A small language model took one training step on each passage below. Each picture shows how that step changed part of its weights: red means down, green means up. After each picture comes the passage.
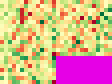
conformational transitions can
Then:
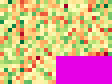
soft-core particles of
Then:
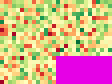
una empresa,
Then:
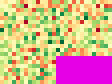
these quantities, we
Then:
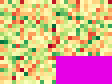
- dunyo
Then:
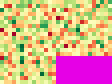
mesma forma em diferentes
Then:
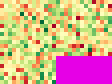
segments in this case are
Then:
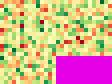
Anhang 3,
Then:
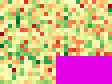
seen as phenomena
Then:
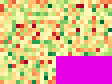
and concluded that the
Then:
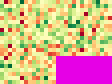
a disponibilidade de
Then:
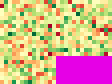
is an attractor for
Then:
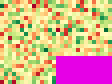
humano não pode
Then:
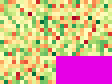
or string theory in de
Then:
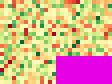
impose the following
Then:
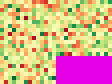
au selectat diverse
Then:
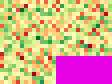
to allow comparison with the
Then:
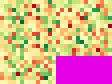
і під час
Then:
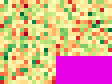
in a more extended
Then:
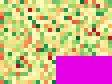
Experimental results have
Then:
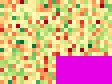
e econômicos,
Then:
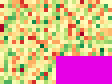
in the spacetime, and
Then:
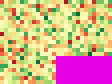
A vegetação
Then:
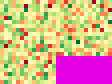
the fact that Herbig
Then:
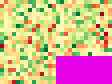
Con ello se busca
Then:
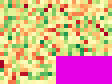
the thickness of
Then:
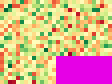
слова: это
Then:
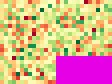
empirical distributions of
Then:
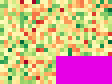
attenuation due to
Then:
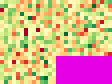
a slight decrease in
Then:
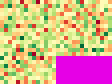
theories since we have some
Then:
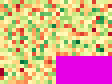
2 passed and 1
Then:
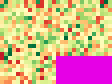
consists of eight
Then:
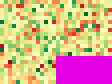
la gestión
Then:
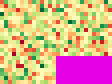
место страны в
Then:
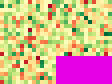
${\mu}$SR measurements
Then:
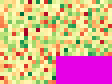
a characteristic scale length
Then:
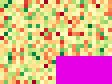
with different performance in the same
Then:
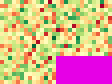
todavia não se
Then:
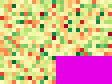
identificar dónde
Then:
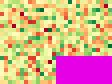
прав доступу
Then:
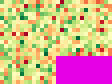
to situations in which
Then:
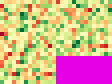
ijtimoiy faollik,
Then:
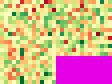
manifest. In
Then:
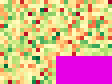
for the galaxy and
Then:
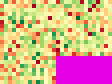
< \epsilon R$ with
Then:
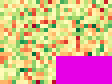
se baseiam no
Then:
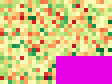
are roughly five
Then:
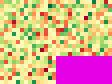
yillik davr
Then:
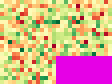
high-resolution and
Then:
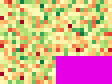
VACINAL EM
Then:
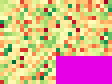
for both. Our
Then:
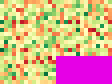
case, we generalize
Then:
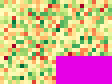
the RG method, which
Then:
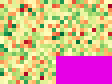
hydrogen to a
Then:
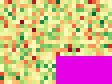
la croissance de
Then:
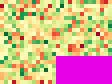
fed the reliability
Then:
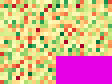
scales. The fact the
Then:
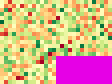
instrument de implementare
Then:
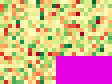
the eleventh direction
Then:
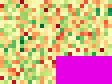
defined as the difference between the
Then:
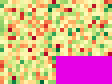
cu auxiliarul
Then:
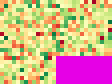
probability for detrapping
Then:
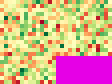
c do permissivo
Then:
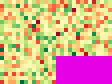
la referencia directa al
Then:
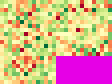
generate exactly one
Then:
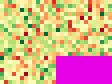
indirect detection
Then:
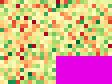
são exceções
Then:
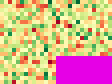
GNSS, long =
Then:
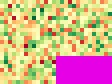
It is also generally known
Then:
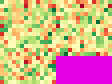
proposed algorithm, similar to the
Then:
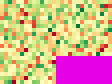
devam ederken
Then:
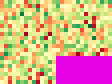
the right side of
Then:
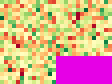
from tools and
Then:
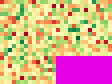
inspiração dos
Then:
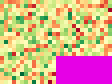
torque, the
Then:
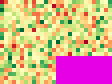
Prima Jalan Raya
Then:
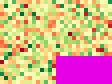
require as much time to
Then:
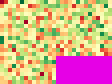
é também AF,
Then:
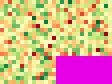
A Revista OWL
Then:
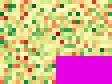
on asynchronous
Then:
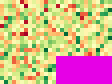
in its essence, the
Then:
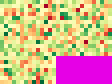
other colliding
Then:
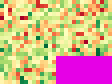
systems in economics}.
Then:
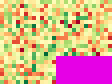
mulai menyadari
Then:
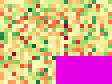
WT рақобат
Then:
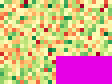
the manifold of
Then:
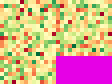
than the original layout
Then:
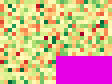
the binary \ch\
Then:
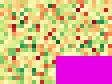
H. Min,
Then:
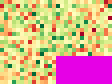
aunque la IA
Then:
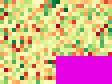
of characters such as
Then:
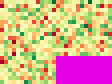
tarqalgan va
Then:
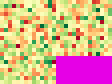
order. Therefore, the
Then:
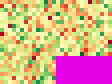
au avut o
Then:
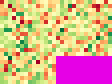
sudlar faoliyatining
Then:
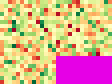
0.$ The population
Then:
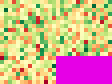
In particular it was found that
